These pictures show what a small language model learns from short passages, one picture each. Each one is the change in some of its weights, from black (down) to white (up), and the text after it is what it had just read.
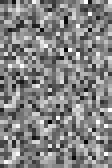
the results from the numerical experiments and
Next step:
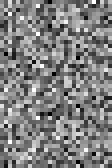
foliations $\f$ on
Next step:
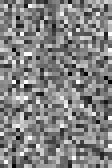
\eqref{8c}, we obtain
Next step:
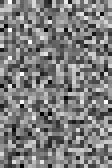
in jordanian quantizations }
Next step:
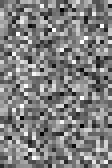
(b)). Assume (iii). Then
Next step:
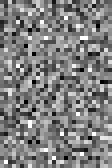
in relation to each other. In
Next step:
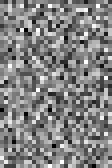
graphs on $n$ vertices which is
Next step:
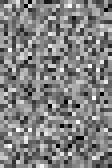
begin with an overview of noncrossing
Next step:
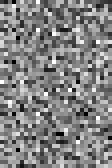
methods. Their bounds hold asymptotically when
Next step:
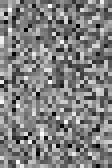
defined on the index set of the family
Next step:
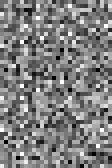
Corollary \ref{corconv} shows
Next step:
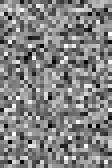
$k$. Rows
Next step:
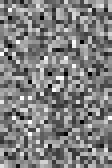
a refinement of harmonic analysis.\\ In
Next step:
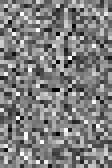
of Liouville's theorem for
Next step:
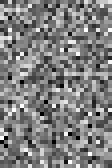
0$. The solutions are stable in the
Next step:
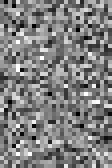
and 0.075). The black
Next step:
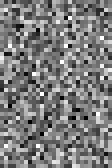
us write $K_Y+\alpha
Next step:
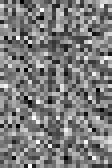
a mapping between two densities that
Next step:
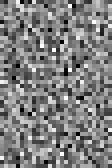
which are related with other well-known
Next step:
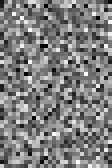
We then know $\sum_{j =
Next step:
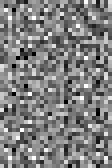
but arcs may not. If
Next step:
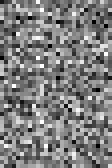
derived from the intrinsic properties of
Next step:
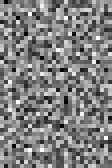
of motives. Clearly, the
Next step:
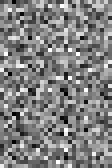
$A+B$ in the presence
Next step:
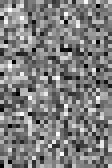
cases which one case would produce in a
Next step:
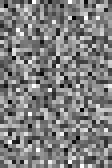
\medskip Here are some examples:
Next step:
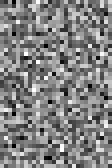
values~$h$ such that there exists
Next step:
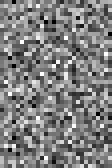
Gamma functions, we obtain%
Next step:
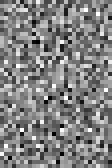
only if so is $J$.
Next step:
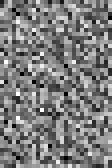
the map (with the set of
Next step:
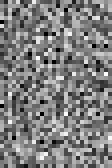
with a continuous analogue for the
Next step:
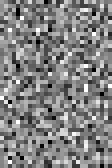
holds for $p$, then
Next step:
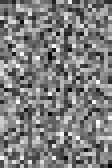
from the reduction algebra point of view.
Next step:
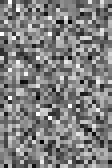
Figure 3 is determined by the each set
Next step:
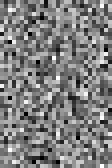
following symplectic forms: $$\Omega_1
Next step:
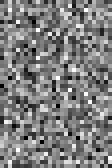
as opposed to the standard one in
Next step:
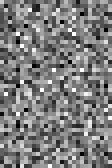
imply formula (3.15). Lemma
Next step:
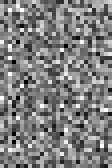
the cone. Notice that the condition
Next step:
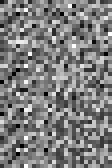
be able to construct a minimax
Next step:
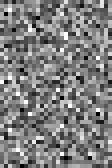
how the matrix~$(\partial
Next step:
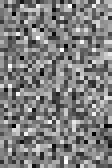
a.s. For any
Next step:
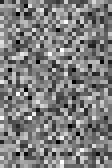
get \begin{align}
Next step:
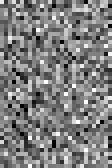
symmetric MDRs of size
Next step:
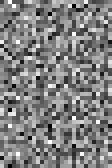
\\ \small Laboratoire
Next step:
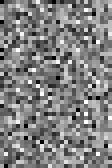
was constructed from one specific model in the
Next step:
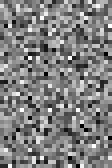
Now, the following identity of matrices
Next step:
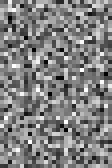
sum of $n$ independent copies of
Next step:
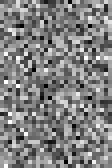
the estimation \eqref{I2}
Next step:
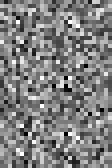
of the resulting multiplication algorithm in
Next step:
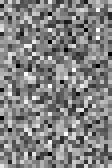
\quad + \Gam\col
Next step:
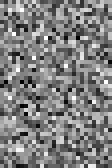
the data distribution, and the number of
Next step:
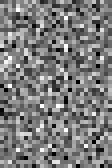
useful to regard the terms in the sequence
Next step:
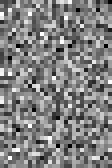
on the first sheet of the
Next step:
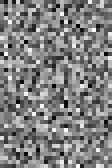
and their symbols in the context of
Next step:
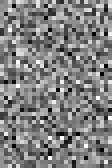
linearly independent on $X$, then there
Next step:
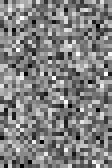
case can be reduced to the abelian and
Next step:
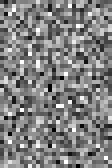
analysis. We commence a numerical
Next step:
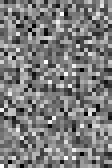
to our more general setting. Lemma
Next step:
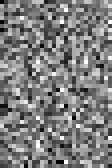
model by tracing $n =
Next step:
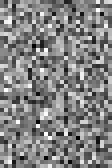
codimension because it gives the codimension of
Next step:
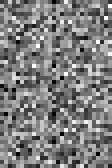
n. \end{align}
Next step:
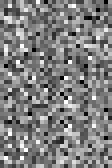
case {\bf (ii)} follows
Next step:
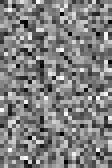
sums}, Sci. Record 1
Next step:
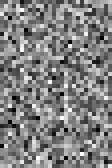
$Z_1$ of Theorem
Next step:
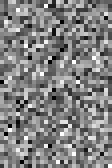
& \text{subject to}
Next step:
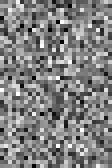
which are transverse to the
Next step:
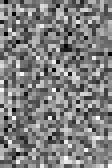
of the exceptional set in metric pair correlation
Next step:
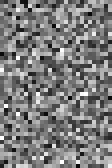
\begin{Proposition} The connection
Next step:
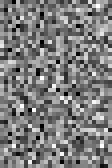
exact sequences of Hopf bimodules that split
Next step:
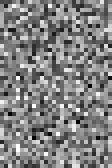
in the United States going back
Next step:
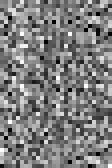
The general case was treated by
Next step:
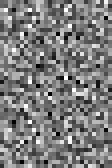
Dually, we may consider the row
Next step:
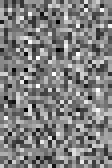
non-trivial in dimension two
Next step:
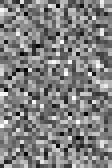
these choices satisfy the integrability requirements
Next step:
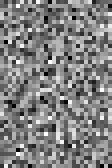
complement). Then a simple geometry shows that
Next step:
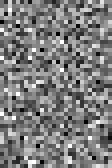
as the square root of their product:
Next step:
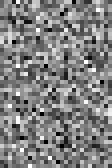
space to~$L$ plus the
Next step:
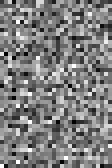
i.e. the existence of
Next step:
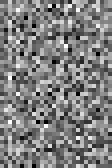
and all those to the right for
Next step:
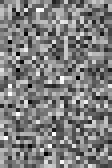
taken as \begin{align*}
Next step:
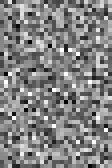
the proof of the main theorem. %
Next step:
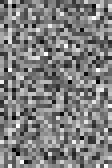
is full and faithful. In order to
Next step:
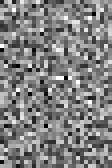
use the technique introduced in Appendix
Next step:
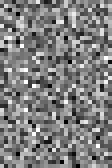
condition holds for the orthant model with
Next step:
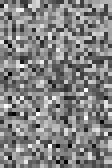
$4$ cusps if
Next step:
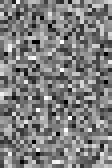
norm of positive measures, and satisfies the
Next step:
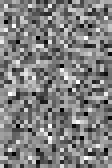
\ysym$$ (evident on
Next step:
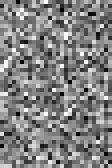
$, $c_4$ comes from
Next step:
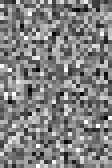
on $\R$ that is not a
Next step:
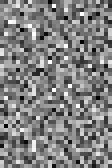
matrices provided that ``$=$''
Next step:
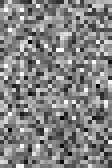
$B_n$ deux
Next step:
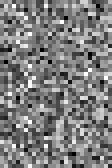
0}$ conditioned by:
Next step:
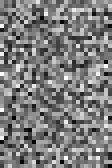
J. Langer, The normalized
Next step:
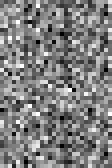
$i$th moment is second order
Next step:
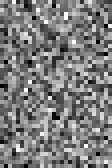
by magnetic fluids in the
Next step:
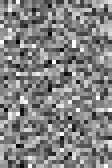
ordinary differential equation} associated with the forward
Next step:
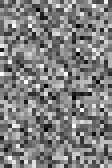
f_m\}$ to construct (if
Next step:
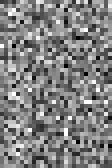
Mises 1919 work, he proved
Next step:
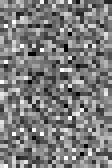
. \eea Using these integral expressions and
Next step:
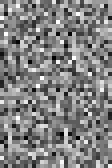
elliptic fully nonlinear equations in the form
